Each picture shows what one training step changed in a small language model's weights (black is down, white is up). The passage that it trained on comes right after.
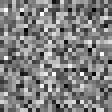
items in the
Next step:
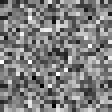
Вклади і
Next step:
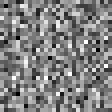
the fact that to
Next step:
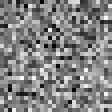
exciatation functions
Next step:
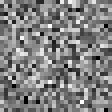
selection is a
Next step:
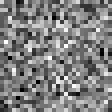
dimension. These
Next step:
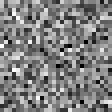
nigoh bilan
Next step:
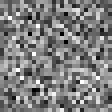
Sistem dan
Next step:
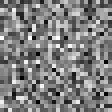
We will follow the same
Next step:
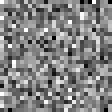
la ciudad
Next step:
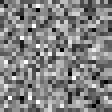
Here we discuss
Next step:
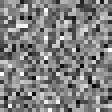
mapping must be
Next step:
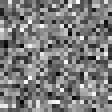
1- مدى
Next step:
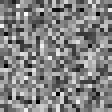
the narrow band
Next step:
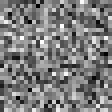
Statements &
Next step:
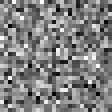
bu boradagi
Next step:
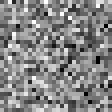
la resolución
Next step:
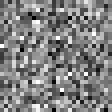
an anomaly
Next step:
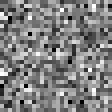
terecht zal
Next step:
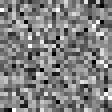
can use the iterative
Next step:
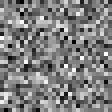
transfer across the
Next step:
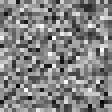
ser separadas uma da
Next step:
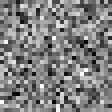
the same chip.
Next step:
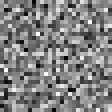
first estimate of the
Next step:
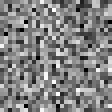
the model has to consider
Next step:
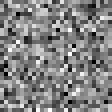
na esfera da
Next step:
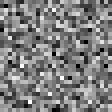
the vector separating two
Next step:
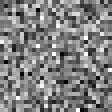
the Sun, but
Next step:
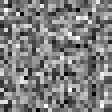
gravity to the
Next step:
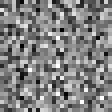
of it to the
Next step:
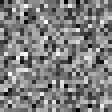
provocar um
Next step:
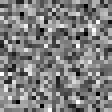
for different cases of all
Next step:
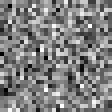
velocity $v$ is
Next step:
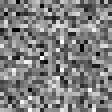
uma definição para
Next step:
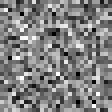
with respect to information
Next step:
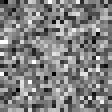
и газов,
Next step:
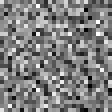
posible utilizar el
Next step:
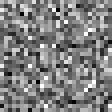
by perturbatively
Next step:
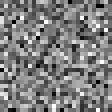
Details of
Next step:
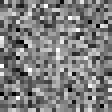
global brightness peak
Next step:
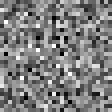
same validation
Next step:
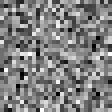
the potential scattering and the
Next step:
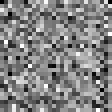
tahlil qoliqlarini
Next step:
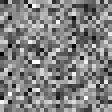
tashqari Amir
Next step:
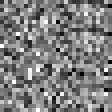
comprised 12
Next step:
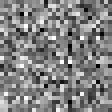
if a category
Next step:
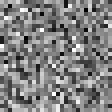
the orbital
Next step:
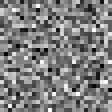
Both versions will
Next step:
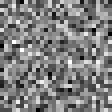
of domestic and
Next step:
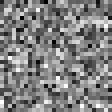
of non-ideal
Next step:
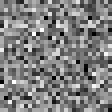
educational services.
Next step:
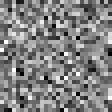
structure. For the
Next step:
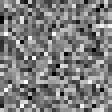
to artists
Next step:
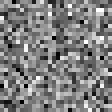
jalb qiluvchi
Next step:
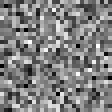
the range of $\sim
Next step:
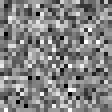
transferir determinadas
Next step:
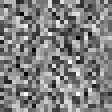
from the optical to
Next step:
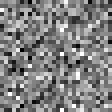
are currently only
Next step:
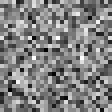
but simply could be
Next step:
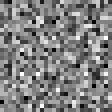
die Dicke der
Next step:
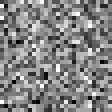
hisobga olgan
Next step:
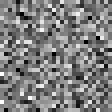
within a small fraction
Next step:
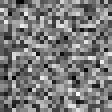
different effective mass and
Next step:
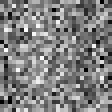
qilish bo'yicha
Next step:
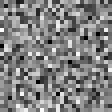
the static and
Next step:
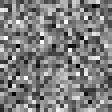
water density of
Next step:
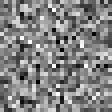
such as the one we
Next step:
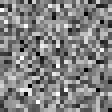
to define the quantum
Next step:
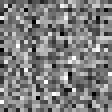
stretch to
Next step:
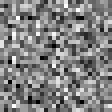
unified as functions of
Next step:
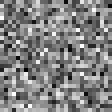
o'z ichiga
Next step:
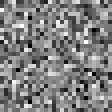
detection limit of
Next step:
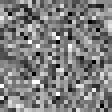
El perfil
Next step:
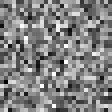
radiation completely
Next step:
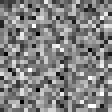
Kernel in
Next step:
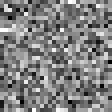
Thus a relatively
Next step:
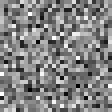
the asymptotic
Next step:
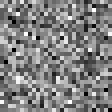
guruhli hamda
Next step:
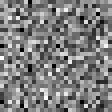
2pt minus
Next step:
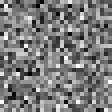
mentions on three different
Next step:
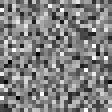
to be done
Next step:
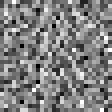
finding the induced
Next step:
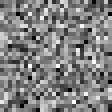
an example, the average
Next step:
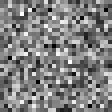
sec, which is
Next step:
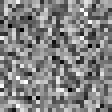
of the observing program
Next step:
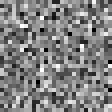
returns it to
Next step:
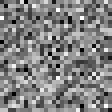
o‘quv jarayonini
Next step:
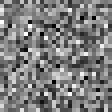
oscillator mode
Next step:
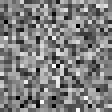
the amount of
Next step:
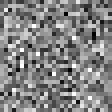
Paris, la
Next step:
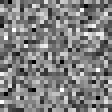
Chargen zu
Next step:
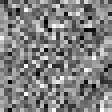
kelib chiqadigan
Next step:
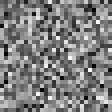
джерел та
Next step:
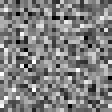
notable effects.
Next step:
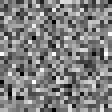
F.; Wang,
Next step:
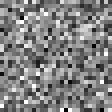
dark component.
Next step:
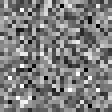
measurements were performed
